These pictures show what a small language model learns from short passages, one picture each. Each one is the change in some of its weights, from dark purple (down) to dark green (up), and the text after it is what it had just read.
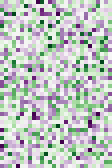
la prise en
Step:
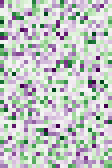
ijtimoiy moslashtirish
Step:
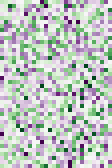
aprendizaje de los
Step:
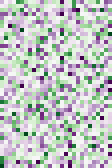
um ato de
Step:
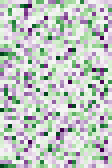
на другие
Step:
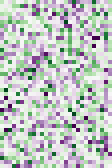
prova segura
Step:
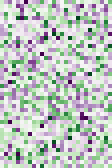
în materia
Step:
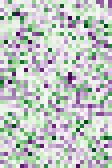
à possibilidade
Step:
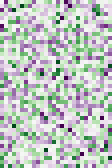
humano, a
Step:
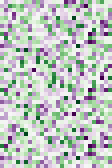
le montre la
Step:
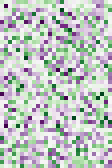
ambiente escolar
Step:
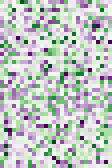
dan studi
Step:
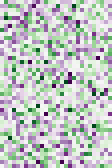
modo mais
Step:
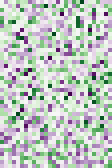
más profunda y
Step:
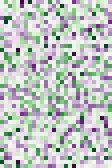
of coping
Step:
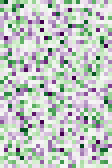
en día en
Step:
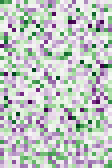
ser llevadas
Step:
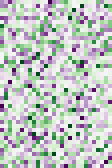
va *E.
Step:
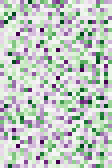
una bussola
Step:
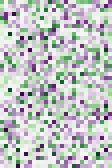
of Adv
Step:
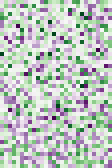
Market research
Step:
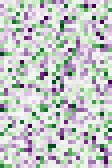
що за другу
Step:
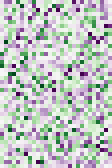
de conflitos
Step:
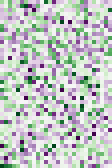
болалар ўз
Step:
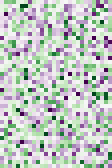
já existentes
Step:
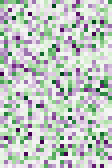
de América
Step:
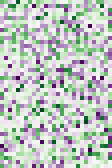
del niño
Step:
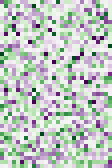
potential of
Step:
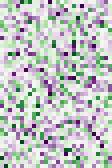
den Leitungen
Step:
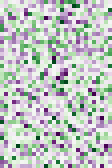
языка его
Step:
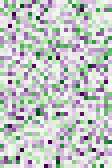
va amaliy
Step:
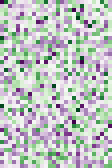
praktik yang
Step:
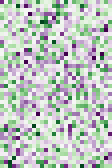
A systematic
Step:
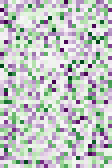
le client
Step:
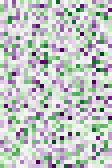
hijo que
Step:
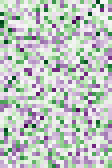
presente en la
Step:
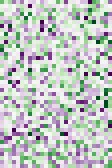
Regulador De
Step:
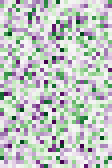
Deze en
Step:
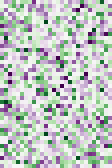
le temps,
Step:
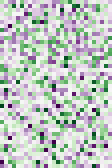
uchun ham,
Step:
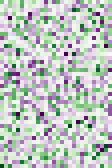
calidad de
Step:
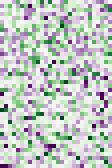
так і на
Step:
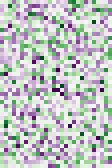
jarayonini tashkil
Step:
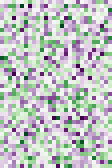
DE LA
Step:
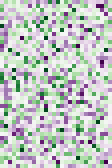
As intervenções
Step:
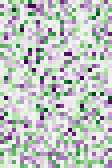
a familia de
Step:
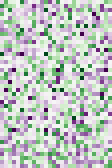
yang positif
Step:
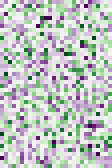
nama atau
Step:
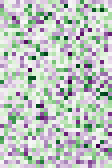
de educar,
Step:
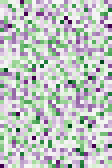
partir de la
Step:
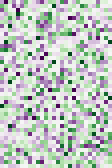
de muestra
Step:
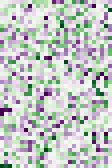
для перебування
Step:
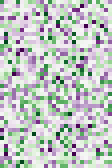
untuk memberikan
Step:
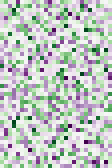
and the social
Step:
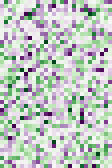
oxiri va
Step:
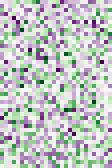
a Lei dos
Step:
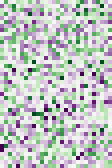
la RD
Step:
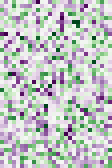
din cele
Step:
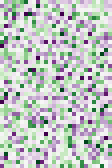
uma boa
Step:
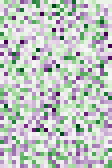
semana estuvo
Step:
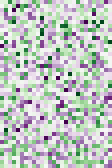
obras já
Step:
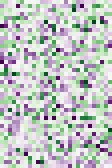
de Minas
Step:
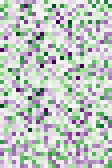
instituti sifatida
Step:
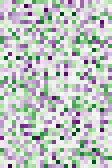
EN RED
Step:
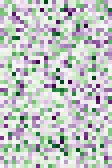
Bu jarayonlarda har
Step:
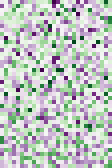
de constructions
